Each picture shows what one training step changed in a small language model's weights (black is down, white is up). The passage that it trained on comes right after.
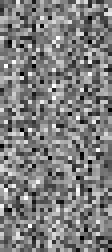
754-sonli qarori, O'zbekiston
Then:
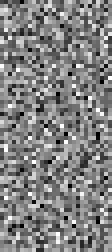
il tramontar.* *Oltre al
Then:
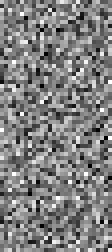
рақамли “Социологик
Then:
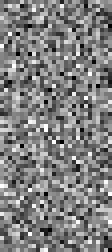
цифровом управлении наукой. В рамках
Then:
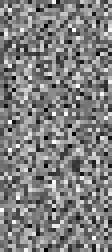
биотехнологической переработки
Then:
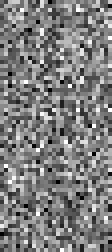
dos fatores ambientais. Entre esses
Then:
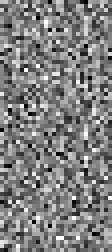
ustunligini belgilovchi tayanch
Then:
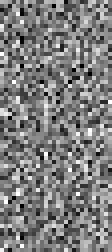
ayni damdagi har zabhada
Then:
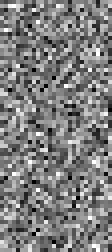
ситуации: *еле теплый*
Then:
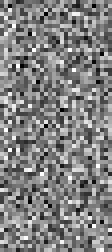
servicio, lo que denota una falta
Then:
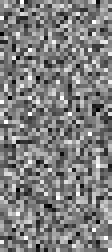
иных процессуальных действий (от
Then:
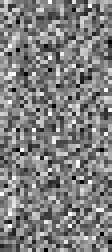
*U. christophi*; д —
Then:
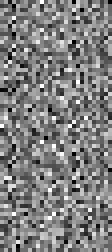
asosiy muammolardan biriga aylanmoqda.
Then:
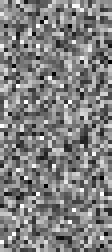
Estatuto da Metrópole, foi
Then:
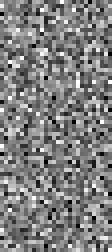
Ватанпарварлик. –
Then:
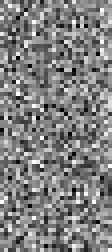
integrando procesos naturales y actividades humanas
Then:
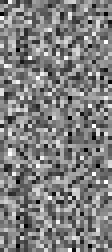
и, как следствие, росту
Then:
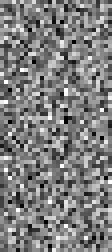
— Een slechte verlichting is
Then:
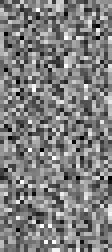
memberikan kuesioner kepada
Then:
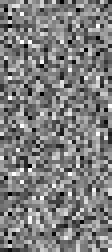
военное авиационное училище
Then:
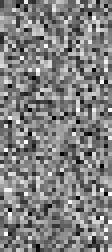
Преодоление данной ситуации видится в
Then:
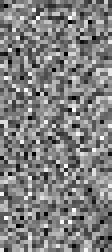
Curso de Medicina, Faculdade
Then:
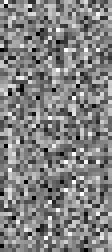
huzuridagi Axborot va ommaviy
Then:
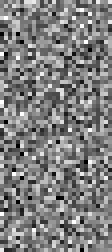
jawab, dan berprestasi.
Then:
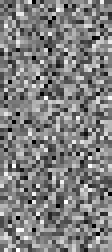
dissertam Castro e Meira: Por
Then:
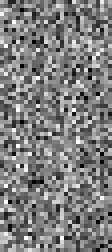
takomillashtirish, ayniqsa yo‘l
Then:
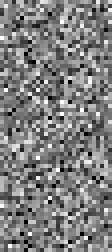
lebih dapat menangani konflik dan
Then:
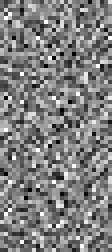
secondary settling tanks over the
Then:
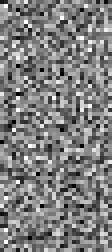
o‘z-o‘zidan tartibga
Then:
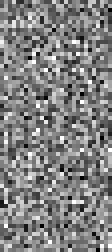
públicos e incluso, pueden facilitar no solo
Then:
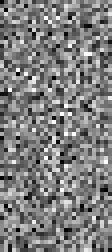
pareilles et bien d'autres peuvent être
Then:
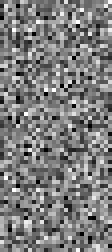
xizmat doirasidagi muloqot jarayonida
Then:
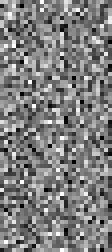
einer Verwilderung dar. Im
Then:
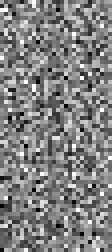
do porto se dá também através do sistema
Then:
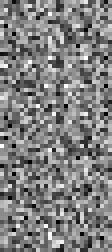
yuridik fanlar doktori, professor
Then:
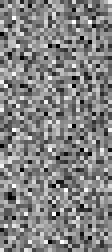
yondashuvga ko'ra, kasbiy jihatdan muhim
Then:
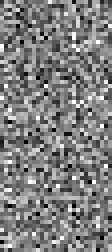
позначення дослідного або експериментального
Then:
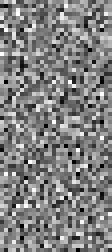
cultural na categoria de “violações das
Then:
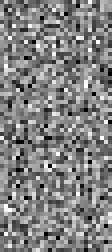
de la plantación. La muestra incluyó
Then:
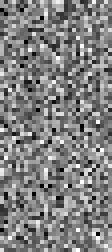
tushgan daromad 1,112
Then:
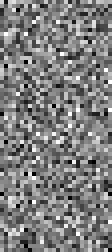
юртой, представлявшей собой у
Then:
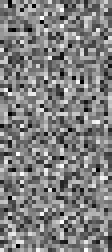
perangkat keras. Desain ini akan
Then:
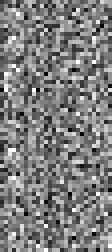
contando, inclusive, com a transformação das
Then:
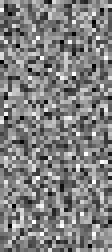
ou épidémie ce qui rend les soins
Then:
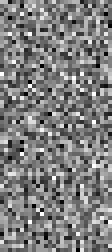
информатики, осведомленности об
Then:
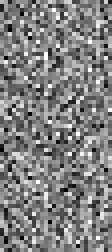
u Turkiston o'lkasi
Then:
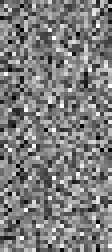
de baja intensidad asumibles desde el
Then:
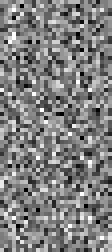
os sistemas de saúde. Para responder a essa
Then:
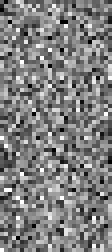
and specific features of language
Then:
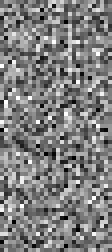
o público objetivo. Pollach (2005)
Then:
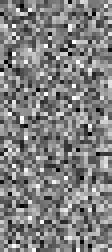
que te interesan - Los títulos de
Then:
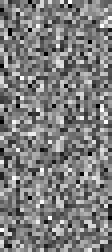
telah disusun oleh mahasiswa.
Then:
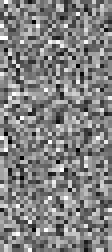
2 mikrometer. Abu vulkanik
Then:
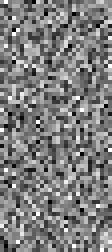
reparatória (art. 16 da Lei
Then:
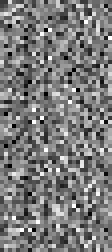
etish.* Аннотация: *В этой статье
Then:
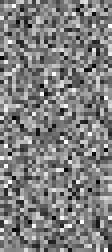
ротора, исключать трещины
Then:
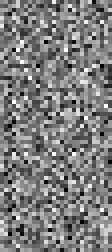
birga o'sish va o'xshash
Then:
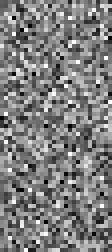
de conhecer o que vinha sendo realizado na
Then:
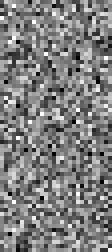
III⁶. Автор численних
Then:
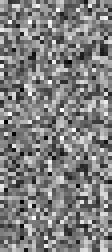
xatti-harakatlari asosida Cookie
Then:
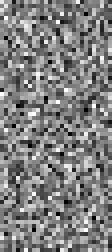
des deux éléments contradictoires,
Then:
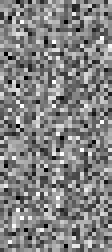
kasallangan bemorlarda 12 oy
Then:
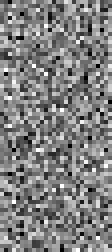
2 – Cartel publicitario de la
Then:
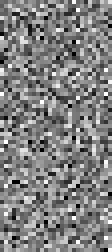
самооценки детей младшего
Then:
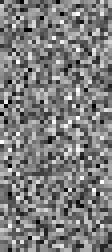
de creación de lo que en realidad es un
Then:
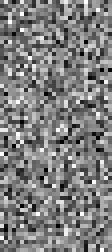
dan dunia pembaca (the word of
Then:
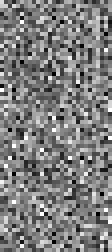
Некоторые обычаи и
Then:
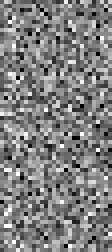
на строительство – 3,1%,
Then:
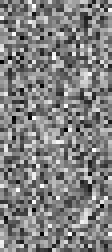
gullash muddati boshqa mevali
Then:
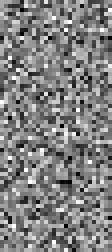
mai mult în reciclare și
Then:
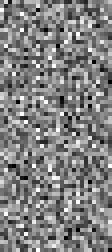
también un papel fundamental en la polémica.
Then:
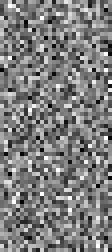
обирати рішення,
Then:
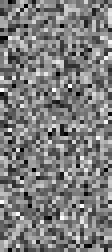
layanan individual menasar langsung individu
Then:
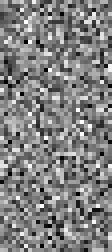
populacji *B. schneideri*
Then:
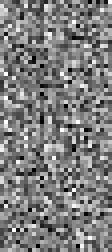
nodavlat maktabgacha ta’lim
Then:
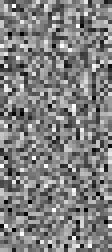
elektr stansiyalari va quyosh
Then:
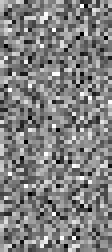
va ko'p tarmoqli ishlab chiqarish
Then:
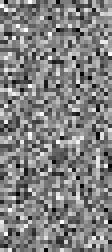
хосдир. Қуйида
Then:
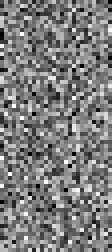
qilishi, davlat ishlarini munosib shaxslarga
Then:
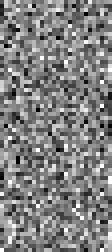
als geheel. Het is zaak
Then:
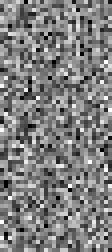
катетер до нервів [15].
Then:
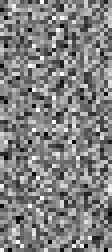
tujuan penelitian. Metode analisis yang
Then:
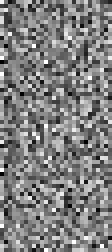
jinoyati darajasi oshishi kerak
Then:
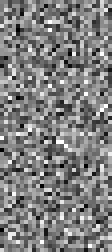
aferir, de forma emergencial,
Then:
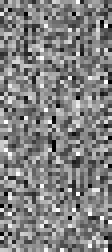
дата на създаване.
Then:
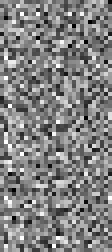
iqtisodiy shart-sharoitlarining umumiy
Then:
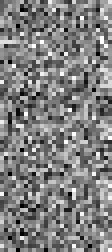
salud mental, salud física, aspectos
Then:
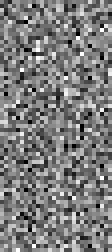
Série trabalho e projeto profissional nas políticas
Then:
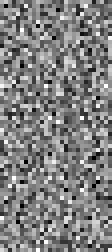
bilimge iye shaxs esaplanadı.
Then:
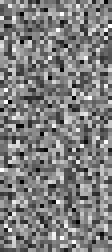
kuzatuv masalalariga ko‘plab
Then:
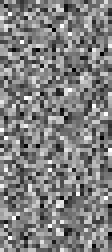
x in the isosceles triangle
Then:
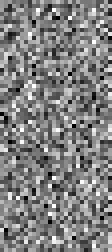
Proportion occupée par les
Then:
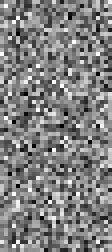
de beneficios mutuos entre los
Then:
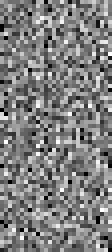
воздействием социальных сдвигов
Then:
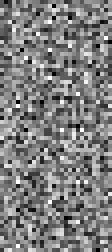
Oliveira Barboza⁸;
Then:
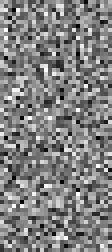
7. Kholmurodovna R.
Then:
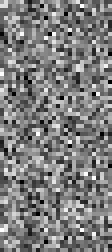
с выпадением осадков выше
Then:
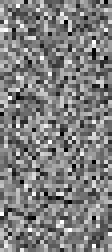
of this article introduces the reader to
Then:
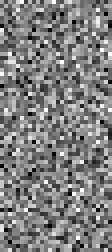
наблюдаются в гумусированных
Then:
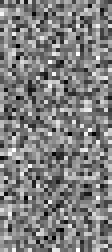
BALLEEIRO, Aliomar.
